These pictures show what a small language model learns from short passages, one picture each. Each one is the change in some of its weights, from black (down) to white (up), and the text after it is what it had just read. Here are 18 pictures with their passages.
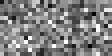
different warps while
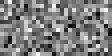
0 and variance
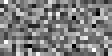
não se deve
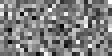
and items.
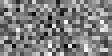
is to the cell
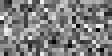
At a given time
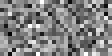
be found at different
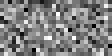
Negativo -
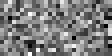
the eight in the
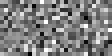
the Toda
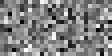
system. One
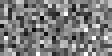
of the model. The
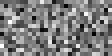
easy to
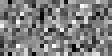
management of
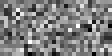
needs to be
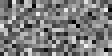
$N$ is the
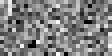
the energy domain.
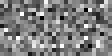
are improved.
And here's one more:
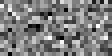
Inspection –
